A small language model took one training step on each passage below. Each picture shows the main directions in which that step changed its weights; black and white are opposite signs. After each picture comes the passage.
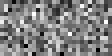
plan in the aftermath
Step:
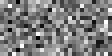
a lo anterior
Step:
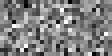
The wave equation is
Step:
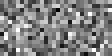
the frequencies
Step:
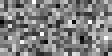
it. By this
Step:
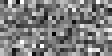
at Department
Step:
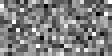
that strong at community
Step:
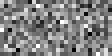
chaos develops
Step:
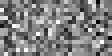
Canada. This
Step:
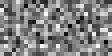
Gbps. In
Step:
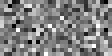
ich eine
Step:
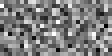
to have similar label
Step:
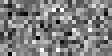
relative distribution (with the
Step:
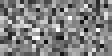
the need to improve
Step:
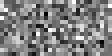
specific kinetic
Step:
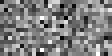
table shows positive values
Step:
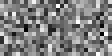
for further modulations
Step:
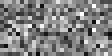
formal ou nos
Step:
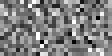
of the structures at
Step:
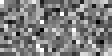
opposite effect.
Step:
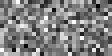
a junio de
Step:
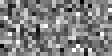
Rappaport \&
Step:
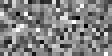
sobre previsão de
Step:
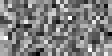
which involves spatially
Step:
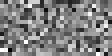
on the values of p
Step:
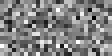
ele almakta
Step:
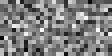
Food security,
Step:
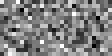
virtual Compton
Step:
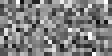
in an endemic
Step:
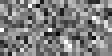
of specialized services
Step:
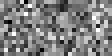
conditions also pose
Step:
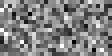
concerne à
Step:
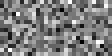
and has a large
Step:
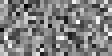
Materials &
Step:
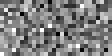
Here, we will
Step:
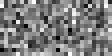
it as forming via
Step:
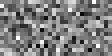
together with
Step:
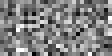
consistent Type I
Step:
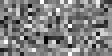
thumb: for
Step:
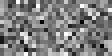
FCC which would
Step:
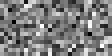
infer this emotional
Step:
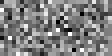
adjust the
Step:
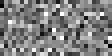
very close.
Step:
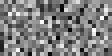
correlation function should be
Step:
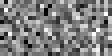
plus par contre
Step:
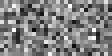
restoration of
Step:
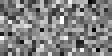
the bulk of the
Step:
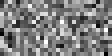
P. Orsi
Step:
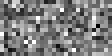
molecular simulation results
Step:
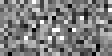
is tested using data
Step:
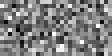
obtain coverage across the
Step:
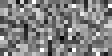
the amines, are
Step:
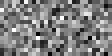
decide on the
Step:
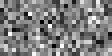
gerados. A
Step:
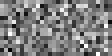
With a further increase
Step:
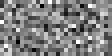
Phys. Rev.
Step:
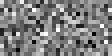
cradles supports
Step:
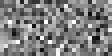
required are easy to
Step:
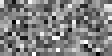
stunting by
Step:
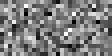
WP2 to
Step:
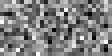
varied, the
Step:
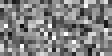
onde surge
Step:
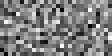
and its associated probability,
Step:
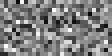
as the segment
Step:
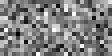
to the domestic
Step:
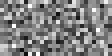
тана вазни
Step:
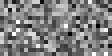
extracts were
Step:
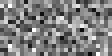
the impact primarily
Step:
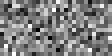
average size of the
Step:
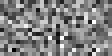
the problem of over
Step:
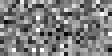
being alive, in
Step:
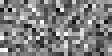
reference samples,
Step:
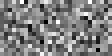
determined by the teachers
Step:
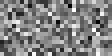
'зимой на
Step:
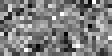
asosida mediator
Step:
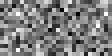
las correlaciones del
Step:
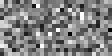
Cosmos and
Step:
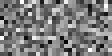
charts, a
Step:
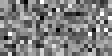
facial patterns,
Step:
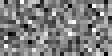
in collaboration with
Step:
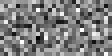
the evolutive
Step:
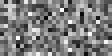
Demonstration or
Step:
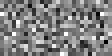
В связи с
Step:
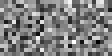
Fig. 8 illustrates
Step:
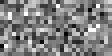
size and shape of
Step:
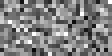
feedback from
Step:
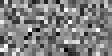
suggest that the cost of
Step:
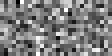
in spoken
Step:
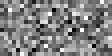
been, a difficult
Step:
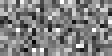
in all over the world
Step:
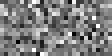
of the highly
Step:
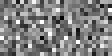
is found for this
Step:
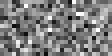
Hormonal indicators
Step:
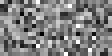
overcome this problem
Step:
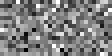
os sinais da
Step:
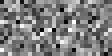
central idea is
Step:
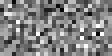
acceptable parameter values
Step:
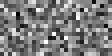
to particular nodes,
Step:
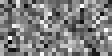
WORK By
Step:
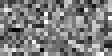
sharper edges and
